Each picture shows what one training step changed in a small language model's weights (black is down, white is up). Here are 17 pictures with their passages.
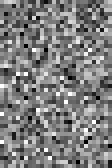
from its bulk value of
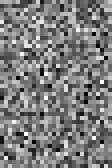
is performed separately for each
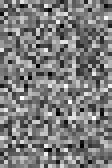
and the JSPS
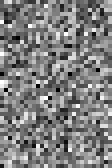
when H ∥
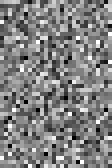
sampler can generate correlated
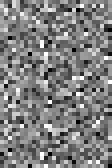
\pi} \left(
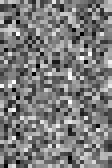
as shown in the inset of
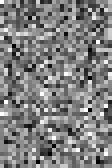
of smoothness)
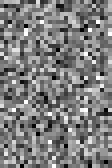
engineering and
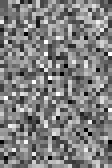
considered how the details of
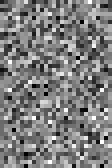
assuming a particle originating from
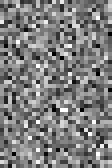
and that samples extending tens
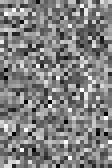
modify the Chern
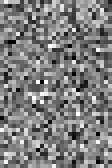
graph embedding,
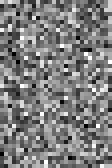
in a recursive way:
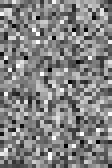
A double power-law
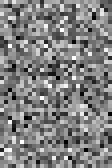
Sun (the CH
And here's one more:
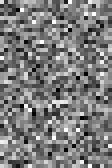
what remains of the
